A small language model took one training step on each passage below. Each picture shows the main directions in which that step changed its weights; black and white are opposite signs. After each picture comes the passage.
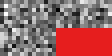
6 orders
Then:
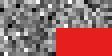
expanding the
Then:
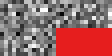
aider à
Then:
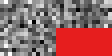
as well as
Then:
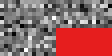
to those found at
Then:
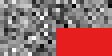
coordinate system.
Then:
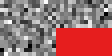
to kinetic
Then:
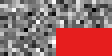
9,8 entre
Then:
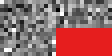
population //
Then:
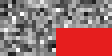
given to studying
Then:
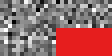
un ensemble
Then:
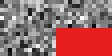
a finite variance
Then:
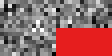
голова до
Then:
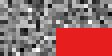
based on its
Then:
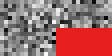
there is no
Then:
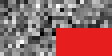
this study and that
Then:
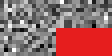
не можем
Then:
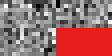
have obtained the
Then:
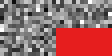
tanto pone
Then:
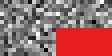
diseño de
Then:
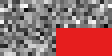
Next we
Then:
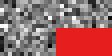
selected 4
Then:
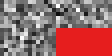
departing or
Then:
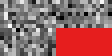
words, this
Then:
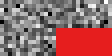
the usage of
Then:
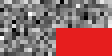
health of
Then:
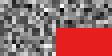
equation is linear and
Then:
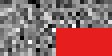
tasks can be
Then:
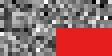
denote final states
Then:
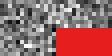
confidence in how
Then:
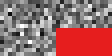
that using more training
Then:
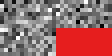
laser beam
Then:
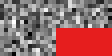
que tange a
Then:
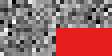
matrix material act
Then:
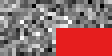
the manuscript
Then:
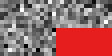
the candidates
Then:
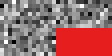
beam. This
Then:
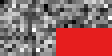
is assumed to
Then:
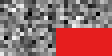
of Figure 3.
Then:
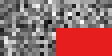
the data. An
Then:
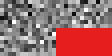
sensitive to the
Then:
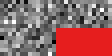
this presentation.
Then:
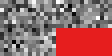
signal and one weak
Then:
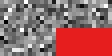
would be added
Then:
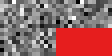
moleculares de
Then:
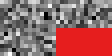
was found to show
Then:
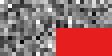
lower curve.
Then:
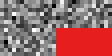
and J.
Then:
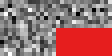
similarity weight between
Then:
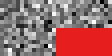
the throughput of
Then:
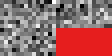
zu stimme
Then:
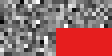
abre la
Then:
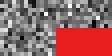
momentum. If
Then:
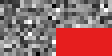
to provide a
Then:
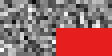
more transparent
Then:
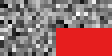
electric fields of
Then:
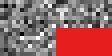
die sich im
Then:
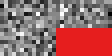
étaient à
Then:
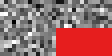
posts a
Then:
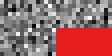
и като
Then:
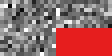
For example, in
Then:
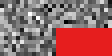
Canada and
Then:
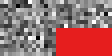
edge node
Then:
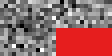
then fed into
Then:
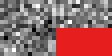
the rotation of
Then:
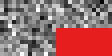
is not stable
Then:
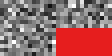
data (images
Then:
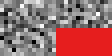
of power relations in
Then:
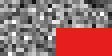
back to A at
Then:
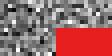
available to
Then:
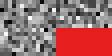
and give the
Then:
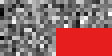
ham inson har
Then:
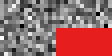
and management,
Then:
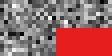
interaction of type II
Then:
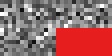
high complexity,
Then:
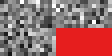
applies the
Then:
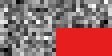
the measurement entropy
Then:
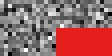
только на
